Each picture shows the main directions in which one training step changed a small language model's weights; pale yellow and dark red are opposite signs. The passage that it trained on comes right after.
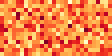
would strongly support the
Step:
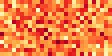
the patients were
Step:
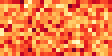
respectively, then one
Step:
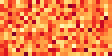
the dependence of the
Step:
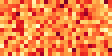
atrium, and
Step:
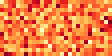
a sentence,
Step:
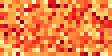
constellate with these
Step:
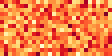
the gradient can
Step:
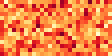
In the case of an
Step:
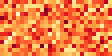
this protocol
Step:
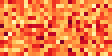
rate is shown with a
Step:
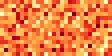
is viscosity
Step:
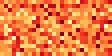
The first result is shown
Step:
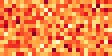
$f$ of
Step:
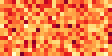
new governing power
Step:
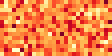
mentions using
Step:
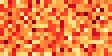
the nuclear and
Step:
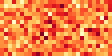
9 Annex
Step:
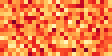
of holographic
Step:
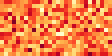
the integral is
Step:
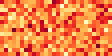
of conductance was
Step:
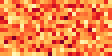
handling of the
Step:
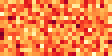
invariant under the
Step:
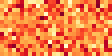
*Temple of
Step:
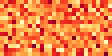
spatial analysis of
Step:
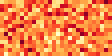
as employed by
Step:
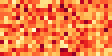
makes it possible
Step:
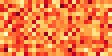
in below average with
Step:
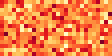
considerably different
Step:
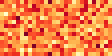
the radio data.}
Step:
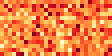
The primary
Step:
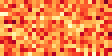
trapping process.
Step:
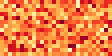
ratio of
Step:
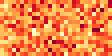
both sexes
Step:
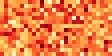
base stations.
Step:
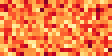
unseen testing
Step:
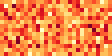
range of 1-3
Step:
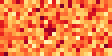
was tested using
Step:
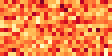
m$, the position
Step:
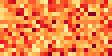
through proper parameterization of
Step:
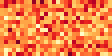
a GR potential with
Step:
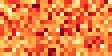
they were estimated
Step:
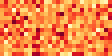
w/ classes &
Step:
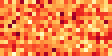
Letters of
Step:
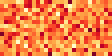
also reduce the
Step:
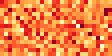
also applies to
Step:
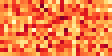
Case 2 PSS
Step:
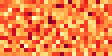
a dearth of
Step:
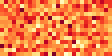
Physics for kind
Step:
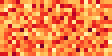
to the M21
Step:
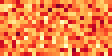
to characteristics such
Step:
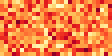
which we can see on
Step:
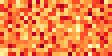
the following discussion to
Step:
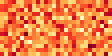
management systems in
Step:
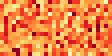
is not covered
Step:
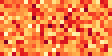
level of similarity in
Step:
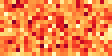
Any $\Delta
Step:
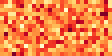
and early communication
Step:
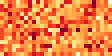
the estimates
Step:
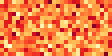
is greater than
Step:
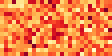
model. An
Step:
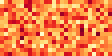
partners in the
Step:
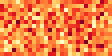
which becomes
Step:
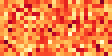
potential, motivate
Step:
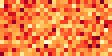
studies were conducted to
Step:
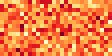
by $m$
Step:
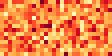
Base AUC
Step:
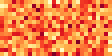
among the participants
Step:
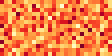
system with the space group
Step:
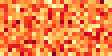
Herein, we
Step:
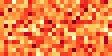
risk, for
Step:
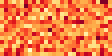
minimum is seen
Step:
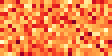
to the zero density
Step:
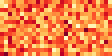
a bug.
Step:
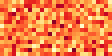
growth. This is
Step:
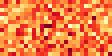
the broadest
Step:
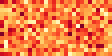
time scales. The
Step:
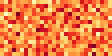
scans in
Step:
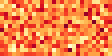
ratio on these
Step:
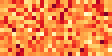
analysis depend directly on
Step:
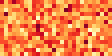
given to 17
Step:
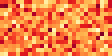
on the 8th to
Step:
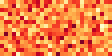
a green
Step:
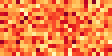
the instrumental
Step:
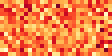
removal of
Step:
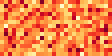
resource limited
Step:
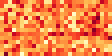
and Davide
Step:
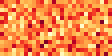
of isolates of
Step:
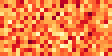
further development is a
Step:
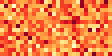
mean size of the
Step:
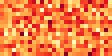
monolayer at
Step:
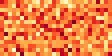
a fixed representative
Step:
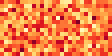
to further capture points
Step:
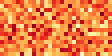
strongly suppressed
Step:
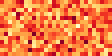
should vary with
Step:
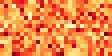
(b) Density
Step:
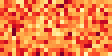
were reached.
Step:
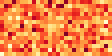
\equiv \hat
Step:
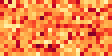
reaches a constant
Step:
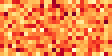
on the maximum
